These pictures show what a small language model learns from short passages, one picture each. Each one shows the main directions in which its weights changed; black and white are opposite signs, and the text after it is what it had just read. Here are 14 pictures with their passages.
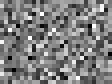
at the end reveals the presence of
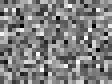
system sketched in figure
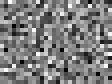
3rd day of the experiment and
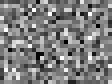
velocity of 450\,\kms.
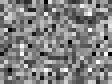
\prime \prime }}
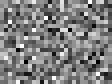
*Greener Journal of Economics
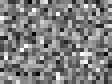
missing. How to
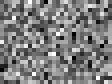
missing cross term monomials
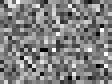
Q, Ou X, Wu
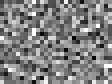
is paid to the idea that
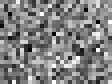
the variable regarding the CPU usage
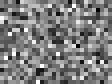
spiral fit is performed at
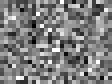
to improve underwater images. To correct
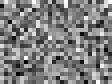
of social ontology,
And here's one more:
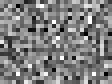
uma obra paisagística.
